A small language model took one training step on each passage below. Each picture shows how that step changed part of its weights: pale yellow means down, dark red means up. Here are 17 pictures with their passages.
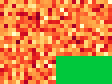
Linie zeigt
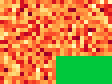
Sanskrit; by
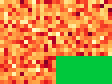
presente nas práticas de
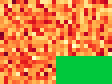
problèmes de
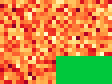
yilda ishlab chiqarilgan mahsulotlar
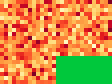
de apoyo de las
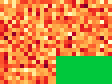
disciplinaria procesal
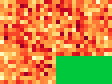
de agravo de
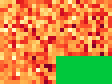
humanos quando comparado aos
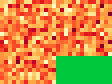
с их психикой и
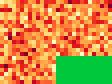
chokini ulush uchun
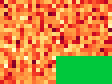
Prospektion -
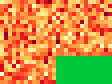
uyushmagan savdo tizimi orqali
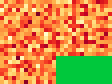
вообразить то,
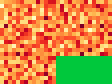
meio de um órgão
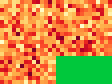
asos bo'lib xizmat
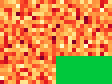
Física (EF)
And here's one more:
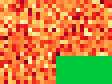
a que la mayoría han
